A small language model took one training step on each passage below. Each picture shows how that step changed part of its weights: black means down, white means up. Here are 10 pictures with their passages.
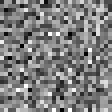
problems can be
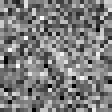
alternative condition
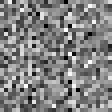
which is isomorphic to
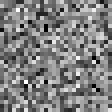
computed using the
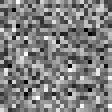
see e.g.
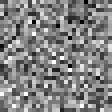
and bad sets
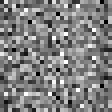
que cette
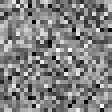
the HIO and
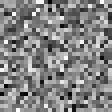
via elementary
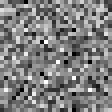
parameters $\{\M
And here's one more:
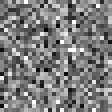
of lattice}.
